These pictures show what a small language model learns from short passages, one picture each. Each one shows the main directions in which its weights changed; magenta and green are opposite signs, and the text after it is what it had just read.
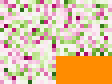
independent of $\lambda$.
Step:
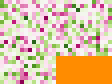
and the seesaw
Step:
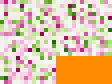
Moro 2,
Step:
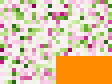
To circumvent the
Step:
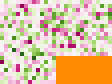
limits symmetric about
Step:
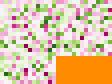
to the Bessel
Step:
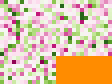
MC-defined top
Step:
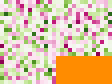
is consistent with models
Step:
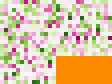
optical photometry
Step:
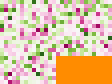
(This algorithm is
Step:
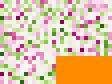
A detailed
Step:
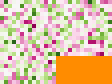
From now on we assume
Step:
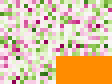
measurement is given by the
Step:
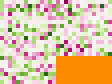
the presence of the point
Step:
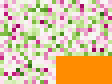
corresponding symmetric mixed
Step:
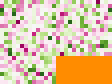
body at time
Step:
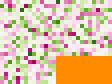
independent scheme
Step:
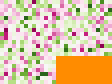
shear rates from
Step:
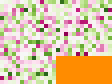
set. We say that
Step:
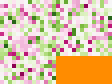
activity, saw
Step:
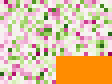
value of $Z$ at
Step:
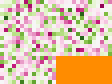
$j$. We then
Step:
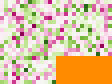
the binary, and
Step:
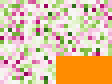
both panels
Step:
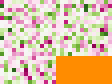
the maximal normal subgroup
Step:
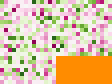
orbit around the
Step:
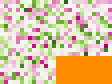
suitable choice of
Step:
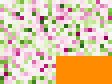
\textit{et al.}
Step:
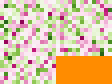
negative and zero
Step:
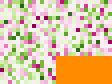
circle of radius
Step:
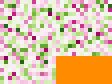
in the right-hand
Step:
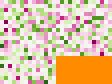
of unstable mode
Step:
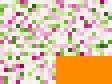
yield a key
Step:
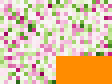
a much larger
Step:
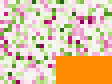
case, we give only
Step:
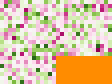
the nuclear properties
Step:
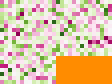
processes for common
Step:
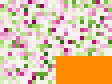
ring of $E$,
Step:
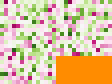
For a mixed graph
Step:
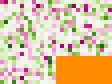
than the truth?
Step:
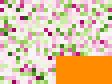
population as a
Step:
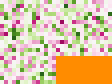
is semifinite and
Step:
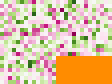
the Declaration
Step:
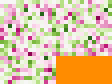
be referred to as
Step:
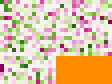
n}(n)$ such that
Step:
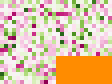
is a contravariant
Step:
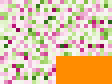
to the system, has --
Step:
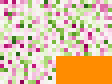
the fiber product
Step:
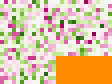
Beyond the
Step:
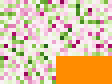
that the conditions which define our
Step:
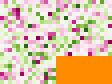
\lim_{n \rightarrow
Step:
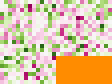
some of the results related
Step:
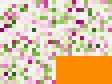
and then taking the time
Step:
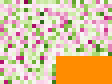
do not differ
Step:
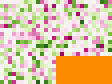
one can expect that in
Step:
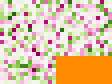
O(1)$ depending
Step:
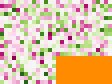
a compact manifold
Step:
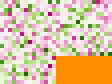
all polynomials from
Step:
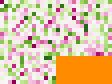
This universality is
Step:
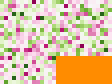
National Science
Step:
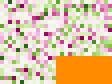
the discrepancy
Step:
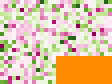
without averaging
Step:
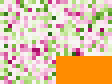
following gives (ii)
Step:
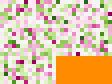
$\iota$ is
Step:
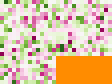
matrix obtained by taking the
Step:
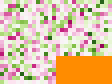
and $\mathcal{A}$
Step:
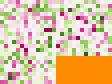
is given by \be
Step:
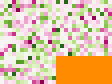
The collapse is
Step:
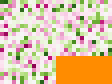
by the common zeros
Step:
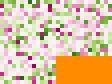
from a linear Lie group
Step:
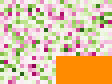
all $t \in
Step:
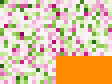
the proposed and
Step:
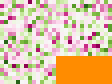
the following metrics :
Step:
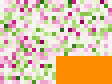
with initial conditions that we will
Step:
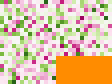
a network constituted
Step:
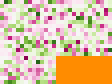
particular to $z =
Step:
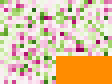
graph has boxicity
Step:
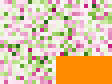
to an output. We
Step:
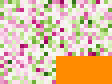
space of the training
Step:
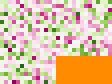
approach is based on a
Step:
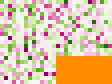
any natural number
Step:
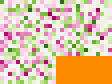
three different particle numbers
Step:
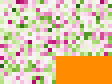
the basepoints
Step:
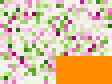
NCQM; it
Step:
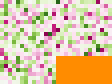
wall separating
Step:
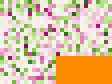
the corresponding $\beta$ is
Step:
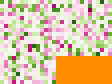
from the imaginary part
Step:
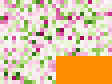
of their affine
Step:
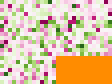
front of the
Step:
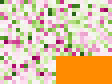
is longer than the
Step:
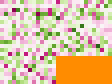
as the mineral
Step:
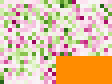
various methods in
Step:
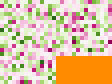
experimental errors,
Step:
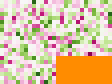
near isotropic
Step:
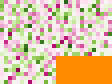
covering. Therefore
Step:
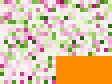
set of $3\times
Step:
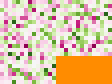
data. The expected
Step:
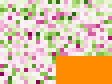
the length is always
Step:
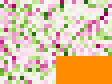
fluctuations at
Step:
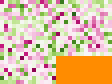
which was 13.
